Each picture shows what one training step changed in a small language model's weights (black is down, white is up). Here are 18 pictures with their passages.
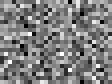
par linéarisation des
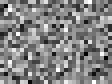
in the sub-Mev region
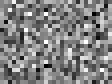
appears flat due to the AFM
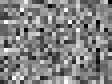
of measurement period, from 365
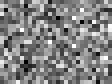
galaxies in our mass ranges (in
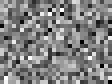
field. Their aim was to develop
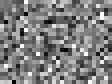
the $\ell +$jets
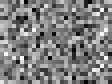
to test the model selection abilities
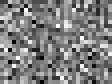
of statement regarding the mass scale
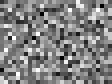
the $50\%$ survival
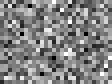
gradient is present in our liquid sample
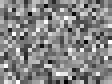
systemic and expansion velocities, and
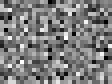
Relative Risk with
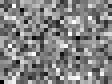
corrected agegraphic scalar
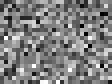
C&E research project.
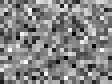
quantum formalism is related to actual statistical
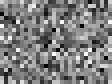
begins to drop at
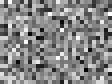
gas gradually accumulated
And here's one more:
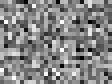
and vegetable consumption
